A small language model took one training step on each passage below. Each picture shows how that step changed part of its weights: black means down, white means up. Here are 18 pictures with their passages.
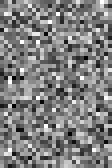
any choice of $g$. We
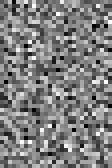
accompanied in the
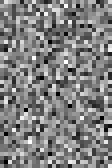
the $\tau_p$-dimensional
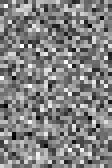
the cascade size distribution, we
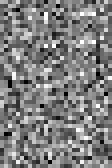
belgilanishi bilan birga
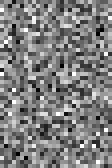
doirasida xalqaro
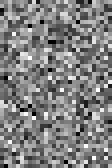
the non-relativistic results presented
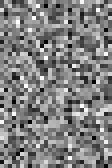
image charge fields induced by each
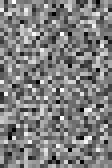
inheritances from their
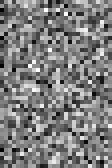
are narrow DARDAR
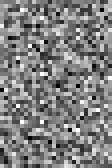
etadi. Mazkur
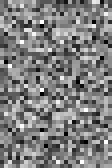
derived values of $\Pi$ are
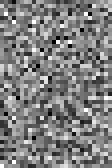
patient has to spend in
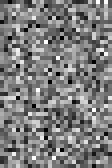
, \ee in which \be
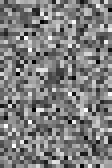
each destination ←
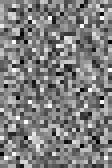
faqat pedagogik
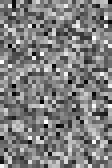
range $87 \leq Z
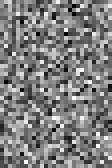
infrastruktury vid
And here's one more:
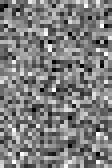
problem; the issue is not
